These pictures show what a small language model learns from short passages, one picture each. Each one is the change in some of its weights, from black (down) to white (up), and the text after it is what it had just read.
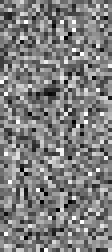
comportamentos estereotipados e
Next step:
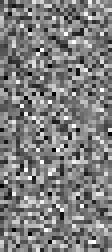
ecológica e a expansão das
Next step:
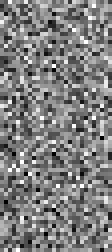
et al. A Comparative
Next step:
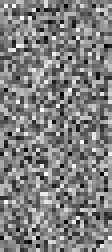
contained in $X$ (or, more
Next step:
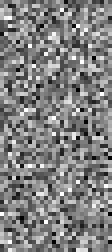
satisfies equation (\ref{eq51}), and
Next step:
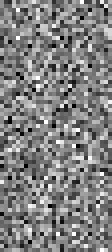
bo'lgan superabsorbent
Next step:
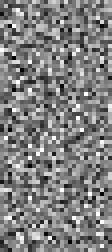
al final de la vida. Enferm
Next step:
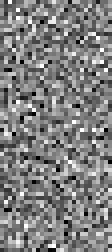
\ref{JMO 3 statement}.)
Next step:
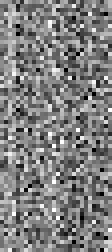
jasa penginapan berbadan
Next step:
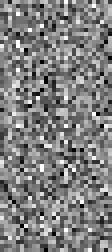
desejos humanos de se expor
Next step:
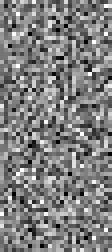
diafragma bo‘ladi.
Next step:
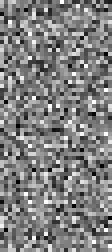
que interactúa con dispositivos
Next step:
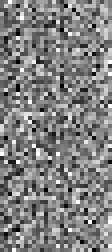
We now turn to an accepted
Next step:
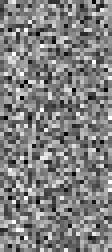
предмет, население,
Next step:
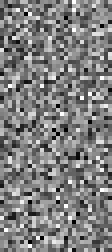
- 1 \}$ such that the restriction of
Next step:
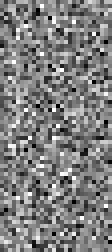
(1)$$ (bu yerda biz
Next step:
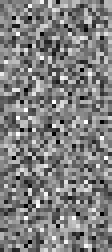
qilinganda «xo'roz
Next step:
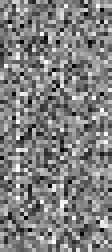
etadi. Shu ma'noda
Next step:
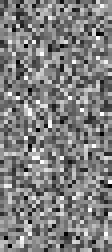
integer $p>1$, associated to
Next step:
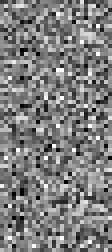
and~$P_2$, which shows that
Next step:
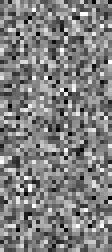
of mechanical forces. In a
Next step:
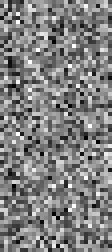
plantes représentent une
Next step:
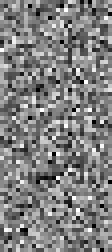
sintetizează demersuri
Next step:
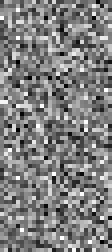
we prove entry 3.722(3)
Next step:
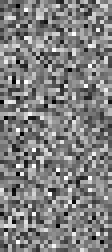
complex character $\chi_{\lambda}$ of
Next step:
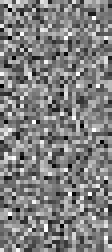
random walks, conditional on never
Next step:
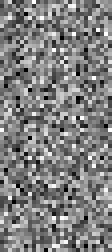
characteristic function of $T_j$. Then
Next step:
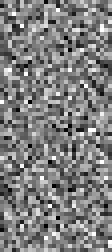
is a strengthening of the
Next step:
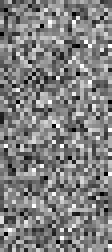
the canonical projection. Observe
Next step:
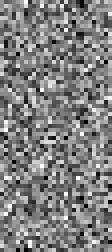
Metzler. Insgesamt
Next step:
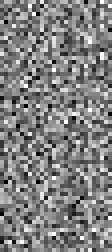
(forêts et toutes ses
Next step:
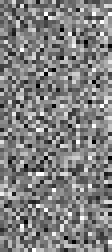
true about $F$. On the other
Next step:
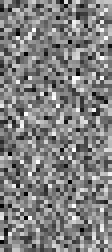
about a typical $T \in
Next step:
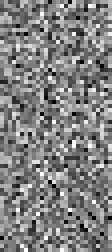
was developed by Cheng and Yau
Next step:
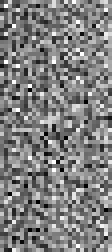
we can always find the corresponding
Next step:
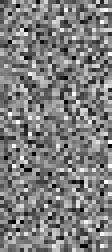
видов актинидии:
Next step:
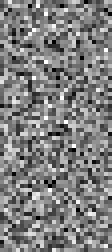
spre creativitatea
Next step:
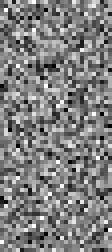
sugestión. Una forma
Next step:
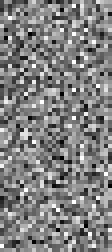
points characterise the maximum growth of
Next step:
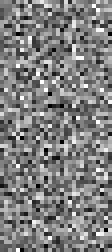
decorre do fato de o servidor ter
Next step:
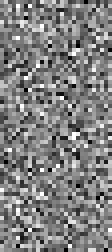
diarias, con el apoyo de
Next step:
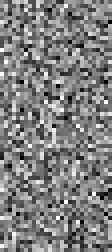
sintaxis y semántica de
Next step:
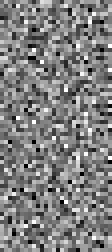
tuproqlardan samarali
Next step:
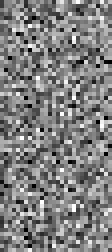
YAKUT Hanımefendi
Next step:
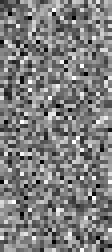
the subscript $h$ with
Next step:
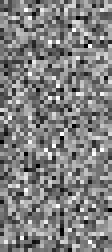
Second, by normalizing these sums we
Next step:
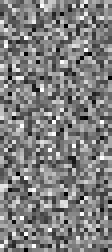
internet qaramligining paydo
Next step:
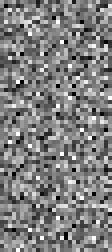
склонов хребтов
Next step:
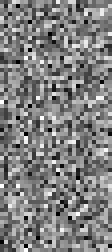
Umumiy pedagogika
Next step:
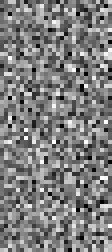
Це посилило роль
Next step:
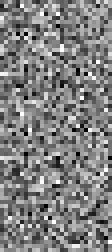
structure results from the given structures. The more
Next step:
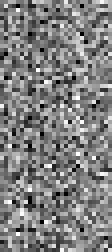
dan tanggung jawab
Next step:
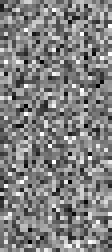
the form \[ g'(z) = z
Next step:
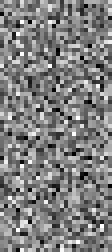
baholari shaffof va adolatli
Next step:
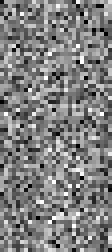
tiga atau lebih lapisan
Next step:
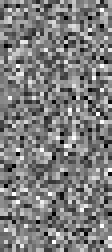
- має самостійний
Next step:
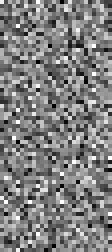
a reconhece como uma pessoa que
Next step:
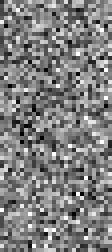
in the previous case. {\em Case
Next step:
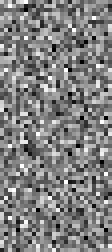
arqalı qaharman minezin
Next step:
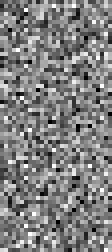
special case $n=|G|$ (and
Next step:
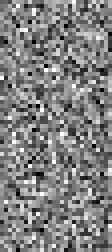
=u+\mathrm{j}_x v\in
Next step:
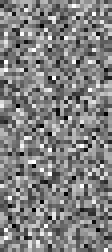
evenness of odd-degree
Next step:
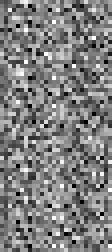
IQTISODIYOT VA
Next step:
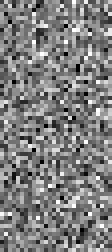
by invoking a Schauder's
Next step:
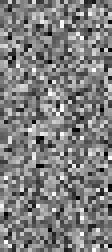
{Fisher} and {Shannon}.
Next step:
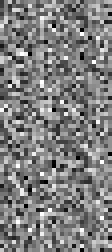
ha sido estipulada con base en
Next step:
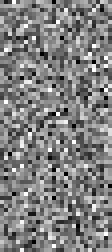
ziyoratchilar va mahalliy
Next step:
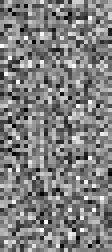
is non-trivial on $N$,
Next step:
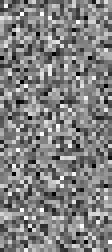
lower bound on the inner radius for
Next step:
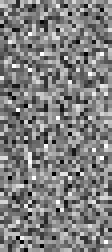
driver pushing the prediction
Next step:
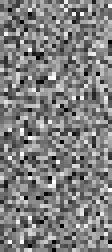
\eqref{equ of SIR small than
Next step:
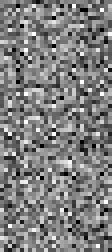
запаси і зародкове
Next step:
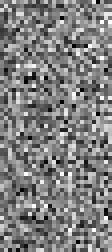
\ee Hence the symmetric and
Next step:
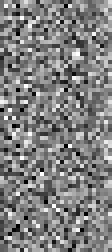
be linked to the MAP
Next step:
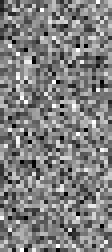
study the existence and uniqueness of
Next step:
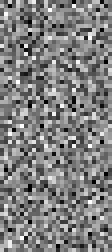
vastgesteld. - 2e.
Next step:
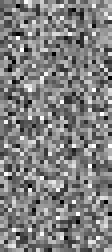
toda América Latina.
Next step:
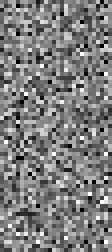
саме судову
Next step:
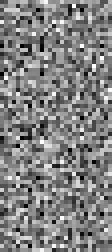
berilgan. Bu holatni
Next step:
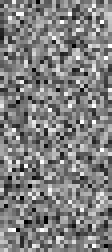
the coefficients $b_s$ of this
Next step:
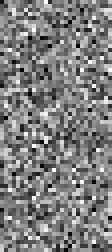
ve eğitici.", K5
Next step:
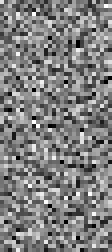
de la transparencia del agua con un
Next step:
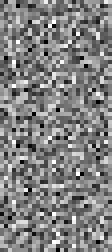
kelajakdagi iqtisodiy
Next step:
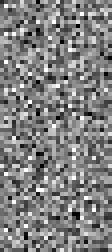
then gives that \[N^\eta \simeq
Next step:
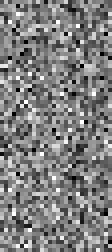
Montesinos links.
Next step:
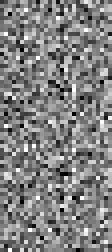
кундаги ички ишлар
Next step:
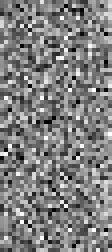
aplikasi seperti android,
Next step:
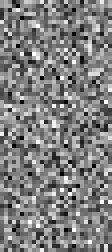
GWP stellen sie einen
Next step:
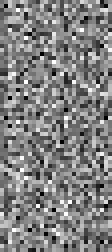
анализ системы
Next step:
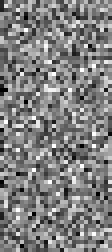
we can get $V_1(nD)$ for
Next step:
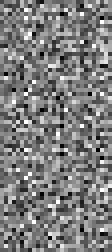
Противоречия между
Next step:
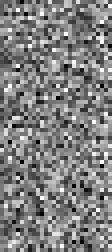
Value Iteration Algorithm
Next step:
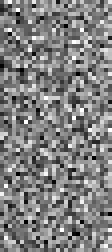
arrangement, we let $r_n$
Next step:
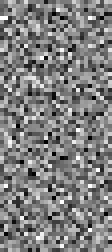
Richtigkeit der Angaben
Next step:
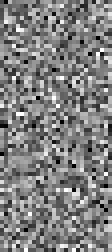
$x\in {\mathcal F}_t
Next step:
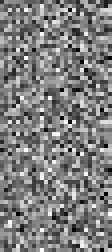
НРПХ —
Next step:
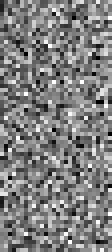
the choice of $T$, we have
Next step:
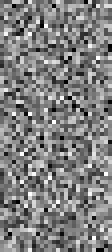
from a metallic Riemannian
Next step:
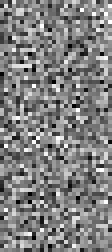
con precisione il significato
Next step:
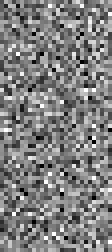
$\Lambda>1$, $S_\Lambda$ is the
